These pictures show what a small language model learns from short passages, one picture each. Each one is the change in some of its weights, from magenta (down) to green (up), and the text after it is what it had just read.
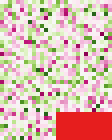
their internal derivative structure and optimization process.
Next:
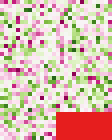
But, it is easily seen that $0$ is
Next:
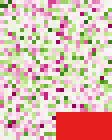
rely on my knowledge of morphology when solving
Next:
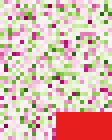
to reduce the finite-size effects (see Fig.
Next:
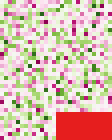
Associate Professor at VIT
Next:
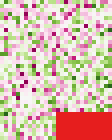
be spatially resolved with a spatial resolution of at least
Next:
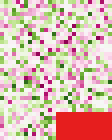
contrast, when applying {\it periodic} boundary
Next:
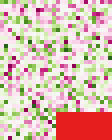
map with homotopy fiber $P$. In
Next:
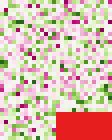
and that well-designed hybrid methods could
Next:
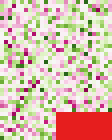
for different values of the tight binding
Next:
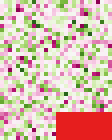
ZM formalism\cite{mori}. To
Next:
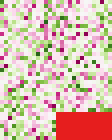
To add some flavour to our tilings,
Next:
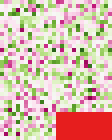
the land since the “Naga freedom
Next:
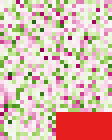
L. Wang, A. Carballar,
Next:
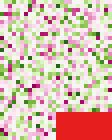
$\oplus$-monoidal natural isomorphism. In this
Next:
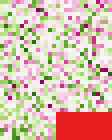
coefficients are time-dependent, no clear guidance and
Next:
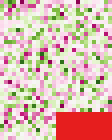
at sea level or underground. The
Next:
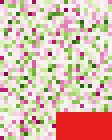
= \hr \qquad \qquad %{\rm
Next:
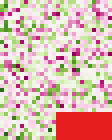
technologies. Hence predicting, identifying and
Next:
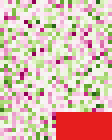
dependent mechanism limits the production of ligands
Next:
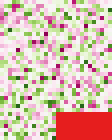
convergence under weaker assumptions, such as
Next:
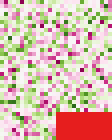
to predict aesthetics and interestingness.
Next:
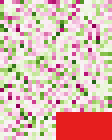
bound is saturated if the state
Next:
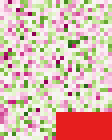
in this work, we are interested in
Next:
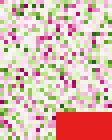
to consider the map $\hat M\, :\, (\hat
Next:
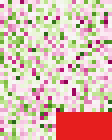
the maximum recommended limit of 120 g
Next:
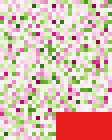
Higher Characteristics \endhead All
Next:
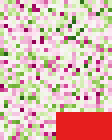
teachers and store keeper may deny them
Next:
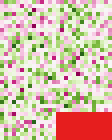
would permit us to introduce canonical coordinates, we need additional
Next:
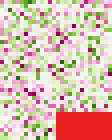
Paulo S. Lim *School of
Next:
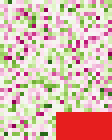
Photoshop and measured using Able
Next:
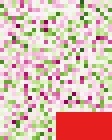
extract the parameters of the coupled-mode
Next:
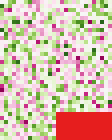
existing methods for the identification of ARMA
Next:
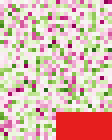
than the true connate water saturation. With
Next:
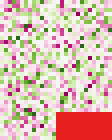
from a fragmentation that are independent of the initial
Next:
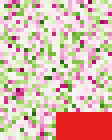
\hline \end{tabular} \end{table}
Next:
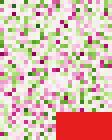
events for verification and can be swapped
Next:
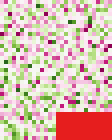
although it has extensive benefits a
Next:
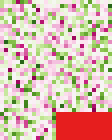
derive a probability distribution function (PDF) of
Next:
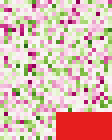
winter, our rates decreased in summer
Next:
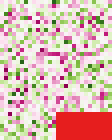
are available stating the importance of Gomutra
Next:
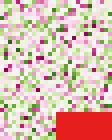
factor of two for every additional cost component. Even if
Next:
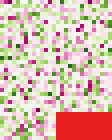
the possible adverse health effects on human beings. The
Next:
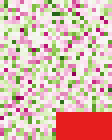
integration over both, the mixture and signal of
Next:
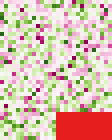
Decomposition that we call WEDMD.
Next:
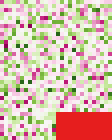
also presents the preliminary evaluation results of the
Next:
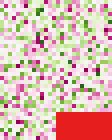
of Basel, Switzerland Li
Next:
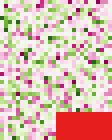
method to identify high-quality stocks.
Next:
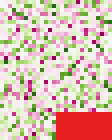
initially prefer to go out but decide
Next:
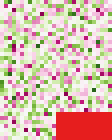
If this were not the case, all four segments would
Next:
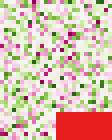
any Windows platform by using the
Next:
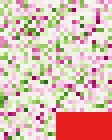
lengths. The number of labeled permeability
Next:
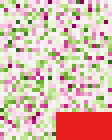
not cheap}) = \{ \langle b_1,
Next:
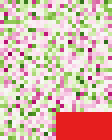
in the entire non-percolating phase.
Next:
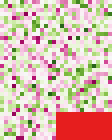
see that this is actually a subdivision,
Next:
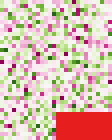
This theorem is very useful to establish the convergence of approximation
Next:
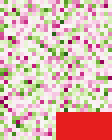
has $11$ inversions. These inversions
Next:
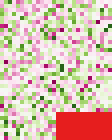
planes of plate normal and velocity direction with the
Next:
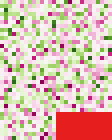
p_\beta} \right) q_\alpha
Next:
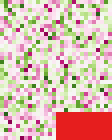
and the surrounding ecosystem are ongoing
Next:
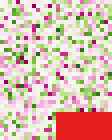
other purposes. With the scarcity of water
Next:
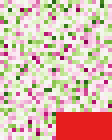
higher than the BIST. The graphs of
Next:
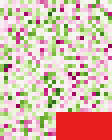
bump ($\kts$) provide equally acceptable
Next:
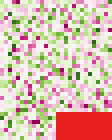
schemes are used in different Member States
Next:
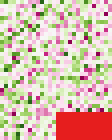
M31, because the interactions of dark matter with
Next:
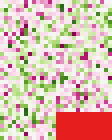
time \cite{damiand2001simple}.
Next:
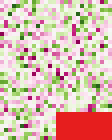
while soluble surfactants exist both in
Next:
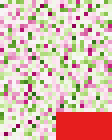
the Global Mapper, Adobe
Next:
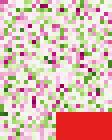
Then, $r(T)$ is an eigenvalue of
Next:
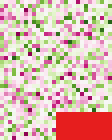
the evaluation of the momentum integrals, we use the
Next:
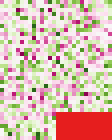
does not treat them as the mere logical consequence
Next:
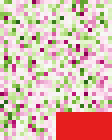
possible junction is the one surrounded by
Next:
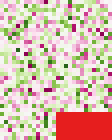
and a right subproblem. For each
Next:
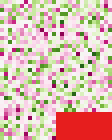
is an unknown monotone increasing function on
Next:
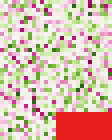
the previous result holds by making the convention that
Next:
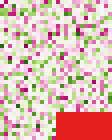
are significantly overestimated. We emphasize
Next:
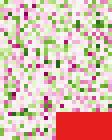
be shown below, the accreting DMP
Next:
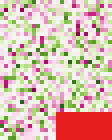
Engineering, Taif University,
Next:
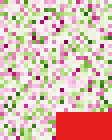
detailed description of the development of the fetus,
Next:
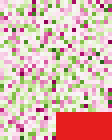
and the collapse of Soviet
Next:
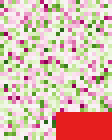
\end{equation*} and a naturally generalized
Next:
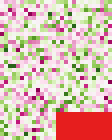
59% of the respondents, followed by
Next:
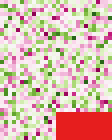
and independent validation. Four basic functions that have
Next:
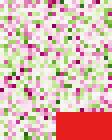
adopt environmental behaviors are shaped by
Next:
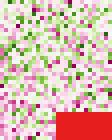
around caustic singularities and hence that in and
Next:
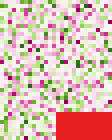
with Orthogonal Decomposition for
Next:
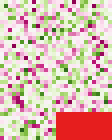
Europeans arrived in their
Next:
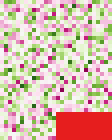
performed at the New Year (NYF
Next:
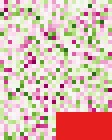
The quantitative results and comparative study indicate the
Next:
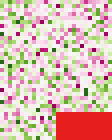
query same technique is repeated even if the
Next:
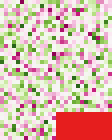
different runs make the variance in the plot. }
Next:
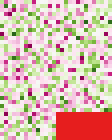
the same with standard block. The computations decrease
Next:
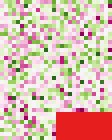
farming household before and during the
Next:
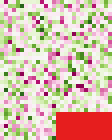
luminosity function is defined at
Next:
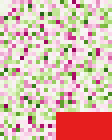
decision-making. Their framework, developed for
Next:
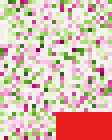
have insisted on joint protection and not on
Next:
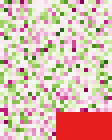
\end{eqnarray*} Thus by Corollary
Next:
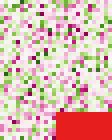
to keep a stable layer of magma at the
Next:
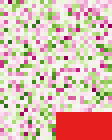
fraction of the total available pressure drop. If the
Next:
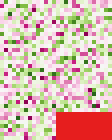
spectral function approach, using calculations similar to those described in
